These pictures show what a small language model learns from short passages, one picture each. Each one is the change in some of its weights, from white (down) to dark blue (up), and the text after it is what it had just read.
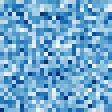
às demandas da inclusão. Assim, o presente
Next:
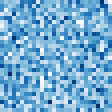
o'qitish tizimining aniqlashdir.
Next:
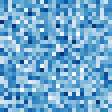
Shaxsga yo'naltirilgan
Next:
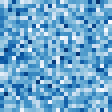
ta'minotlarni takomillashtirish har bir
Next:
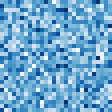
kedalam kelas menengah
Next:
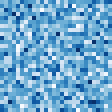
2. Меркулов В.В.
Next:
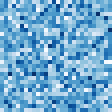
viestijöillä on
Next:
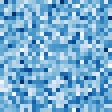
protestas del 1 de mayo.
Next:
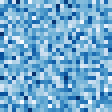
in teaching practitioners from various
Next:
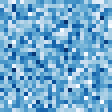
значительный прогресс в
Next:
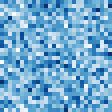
sur le marché français ».
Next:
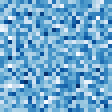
Ticaretin Yapısı
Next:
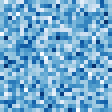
copiar el pasado, tan solo
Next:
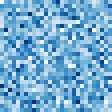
Avrorin “Проблемы
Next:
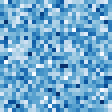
delle insolvenze. La serie
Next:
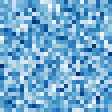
ketiga, ibu hamil
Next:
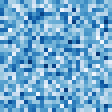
biochemical predictors of
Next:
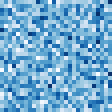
yeni bir birikim rejimi
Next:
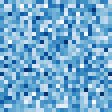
e internacional, incluindo: - Ministério
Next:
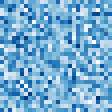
Актуальные проблемы производства
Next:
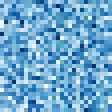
Ferrer. Una de les
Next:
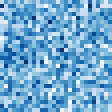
suyultiruvchi, astmani
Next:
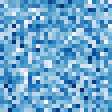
художественным историческим
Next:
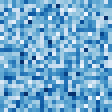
positief: VVE kan
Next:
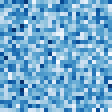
calor que ocorre entre regiões de um
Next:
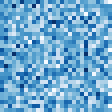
new generation textbooks
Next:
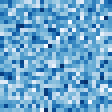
difícil contexto de autoritarismo político
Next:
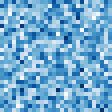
життя «Повчанні
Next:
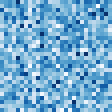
Services" Funded by the
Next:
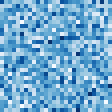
медикаментозно спричиненої
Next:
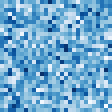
meroslar asrlar davomida
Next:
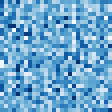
de prueba final Total: 6 150
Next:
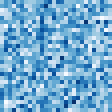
jihatlar orqali firibgarlik
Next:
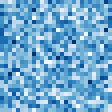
dan Jumlah dana Alokasi
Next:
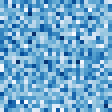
informatics in 5th grade of
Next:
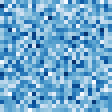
–buyuk allomalar yurti.
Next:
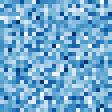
aluno quanto a qualidade da aprendizagem. Este
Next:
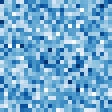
pas forcément le meilleur.
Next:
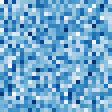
до наших днів. Перші
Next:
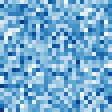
défendu. Dès lors, les
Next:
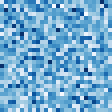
распознавания и классификации.
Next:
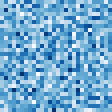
TEACHING ASTRONOMY
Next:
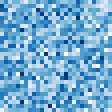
seraient plus informatifs.
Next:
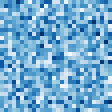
che possono occupare la stessa
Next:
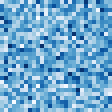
manuală, precum și importanța
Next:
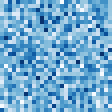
otimização da sua produção Contacts
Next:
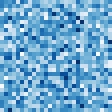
acosado. Y andando de
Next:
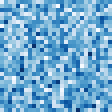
romanida mustabid tuzum
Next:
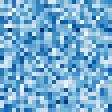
& Francis Group,
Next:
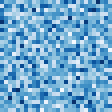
оваранд. Потенсиали
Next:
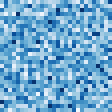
даже на самом крепком
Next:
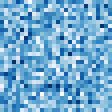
production of safe drinking
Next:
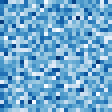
assess the clinical characteristics
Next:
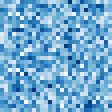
cez popisnú webovú
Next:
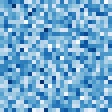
10 tadan kam bo'lmagan kesmalar
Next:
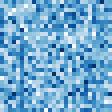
et, à terme, la stabilité
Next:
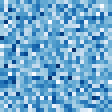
Monteiro Dra. Chimene
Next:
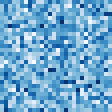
decisivo almeno su tre piani:
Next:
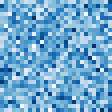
Ali Abdulkhaleq.
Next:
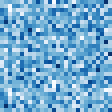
ijodiy faoliyat olib borish uchun keng imkoniyatlar
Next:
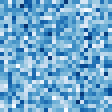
einer befahrenen Strasse solche
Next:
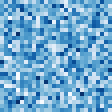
roʻshnolik, yaxshilik va
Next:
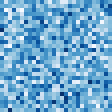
ham ta'limiy ham tarbiyaviy
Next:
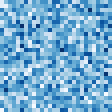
средне квадратичного
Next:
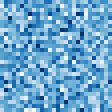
Kabul edildi H ₃ : Hava
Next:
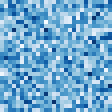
de gestiones va a facilitar la
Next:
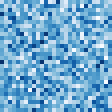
taraqqiyot. Yuqoridagi omillar
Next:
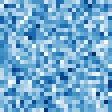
fuerte ni una reconfiguración institucional
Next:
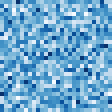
médica*. 12a edição. Rio de
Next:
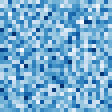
сосредоточенная на
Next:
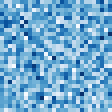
sucessos e, conseqüentemente,
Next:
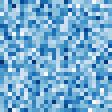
ko‘rsatish to‘rtta omil bilan
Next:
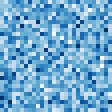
de Caos, y se integran
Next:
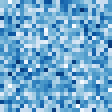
va loyiha asosidagi faoliyatlar orqali
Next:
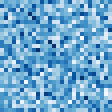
como as conjuntas, com os demais
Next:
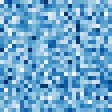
para potenciar la democratización del
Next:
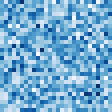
сингдирди. Оқибатда
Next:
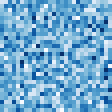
ασθενείς με
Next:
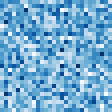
Esta variación da lugar a “estados
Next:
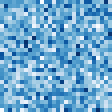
бандликни тартибга
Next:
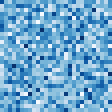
yig'ish, to'plash,
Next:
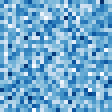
*Gyuszi Sütő,
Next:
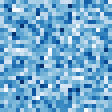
при ударах по тяжелым
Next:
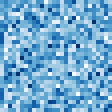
joziba, bezakdorlik
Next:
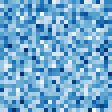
учун бошланғич манба
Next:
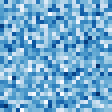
می‌توان از مدل
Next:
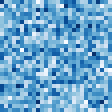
mavzudagi kanallarda bir xil
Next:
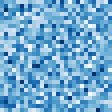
Présentation des résultats de
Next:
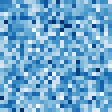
presente caso, la serie fotográfica
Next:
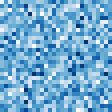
illuminato la pietra in
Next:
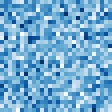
Zugriff 22. Dezember
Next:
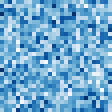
kasallikning 7-11kunlariga
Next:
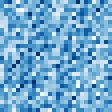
yo'qotish, topish,
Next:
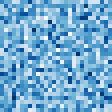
резонансным пиком при 3000
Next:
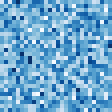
disso, a amostra foi composta por alunos
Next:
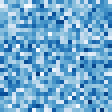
Or, à peine trois semaines
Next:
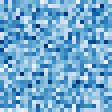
решить следующие исследовательские
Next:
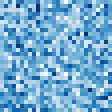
hujjatlarini yuritish ishlarini tashkil
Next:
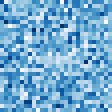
с ослабленным соматическим
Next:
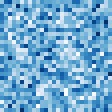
va daromadlilik darajasida
